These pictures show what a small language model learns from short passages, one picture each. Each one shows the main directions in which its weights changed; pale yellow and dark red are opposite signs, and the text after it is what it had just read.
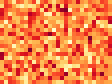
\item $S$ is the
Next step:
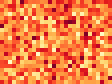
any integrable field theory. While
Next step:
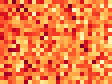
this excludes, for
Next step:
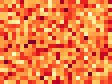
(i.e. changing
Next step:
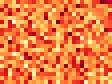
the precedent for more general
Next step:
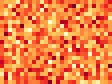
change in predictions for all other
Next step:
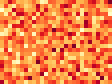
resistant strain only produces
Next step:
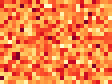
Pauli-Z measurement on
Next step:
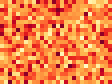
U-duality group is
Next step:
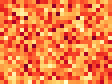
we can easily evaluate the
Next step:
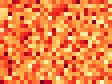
\nonumber \end{eqnarray}
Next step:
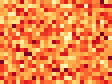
the first two points which may
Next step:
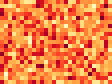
5 \\ Entropy
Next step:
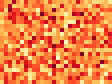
an overview of the strong and
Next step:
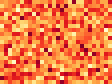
gas traced by the orbits
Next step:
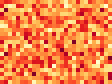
of Physics and Astronomy, University
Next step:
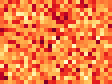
the diagonal gluon and
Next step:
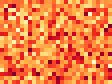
following and assume that results obtained in
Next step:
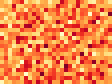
exist. Providing the
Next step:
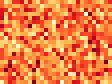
for the programme stars
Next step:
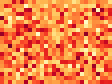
tightness of the sequence
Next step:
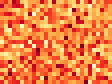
1$ because both operational efficiency
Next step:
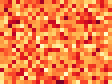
stability of the processes with entropy
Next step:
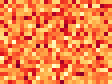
during one charge and discharge
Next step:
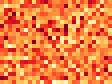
replacement according to the
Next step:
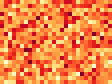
in terms of the spin raising
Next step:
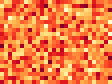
Daubechies' &
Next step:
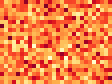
units is not identical to
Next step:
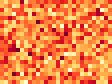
order to attain impacting
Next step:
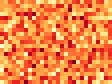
defining the optimal pulse
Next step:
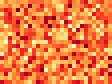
find that the three-loop
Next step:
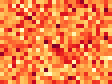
In summary, it has been
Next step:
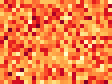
disease transmitting
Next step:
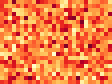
we can deduce the mass
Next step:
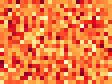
signal. To improve efficiency, all
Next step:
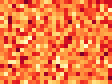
or system notifications.
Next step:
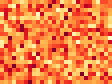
yield strength of $2.40
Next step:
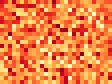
the variation of $E$ will
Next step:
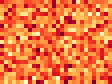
``local object" at
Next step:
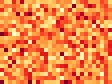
expressions that the operation of
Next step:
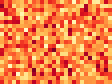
pairing case, see K.
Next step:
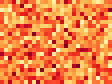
facets on the particle surface
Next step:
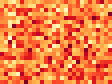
in order to keep the
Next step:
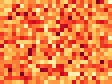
variables to the upper section of the
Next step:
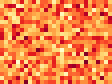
$t_w$. The function
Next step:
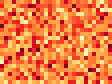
\mathbb{R}$ of
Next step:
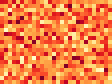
Cherenkov light
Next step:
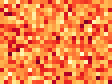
ingredients of this
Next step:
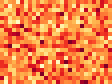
thermal energy. This also implies that
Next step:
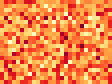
a fixed internuclear distance
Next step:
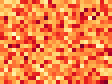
local cation environment with that of
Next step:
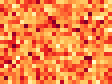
equation taking the fluxes across
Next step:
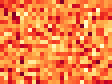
space, approaching the statistical properties
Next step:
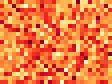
Kere{\v s},
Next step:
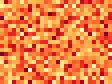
to amateurs
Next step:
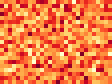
components of a magnetic field or the
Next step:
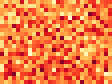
the possible output levels. We study
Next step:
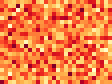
can be made. Having derived
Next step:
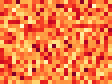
difference between $\Delta\phi$
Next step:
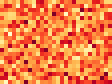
main text, $|{\bf
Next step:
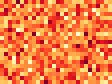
profile (PDP) for
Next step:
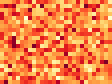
unimodal and are
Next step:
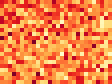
the leading term in $s$
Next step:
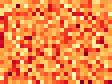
studied patterns of communication via
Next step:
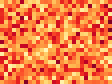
= c_i \left[
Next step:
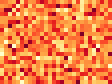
into entire regimes separated only
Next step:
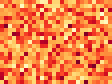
is entirely different from the evolution
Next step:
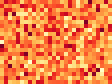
region, the separation between the
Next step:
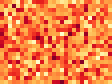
large doppler peak in the
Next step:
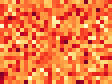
stable AA' configuration, the
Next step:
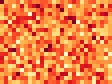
is simply asserted that
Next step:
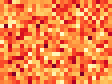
however, would alter the equations
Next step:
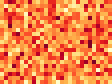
counterpart in the
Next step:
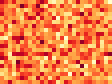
the restrictive resolutions
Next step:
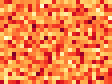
with the minimal number of independent
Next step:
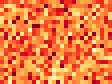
percent increase. As can
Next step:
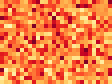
Fourier transform of the
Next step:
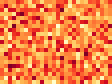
and show that there is a
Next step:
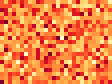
the system is not one-dimensional
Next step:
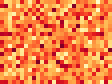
improve the tracking performance in
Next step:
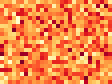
force field calculations, the
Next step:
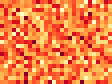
via projection, we can transform
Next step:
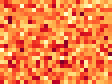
a large government or
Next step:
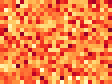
linear state feedback control law
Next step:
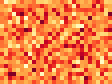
investigation, we can make our
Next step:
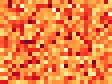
The dependence $\gamma_m$
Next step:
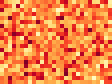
off-shell loop integration
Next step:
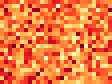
presumed to form primarily
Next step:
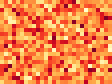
not only qualitative but
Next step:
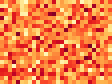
to friction in between
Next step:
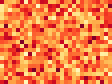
integral by residues and the
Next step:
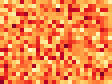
the binary motion of 4U
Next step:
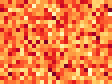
negligible parasitic
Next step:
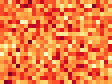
(solid line) energies associated
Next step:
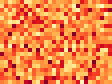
to an SCFT with
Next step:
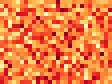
from backgrounds. These investigations
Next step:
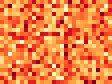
\right) $ is the
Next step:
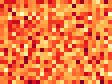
completeness, we list
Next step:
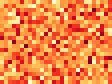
a window of size one,
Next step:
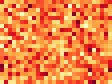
We trained the network 100
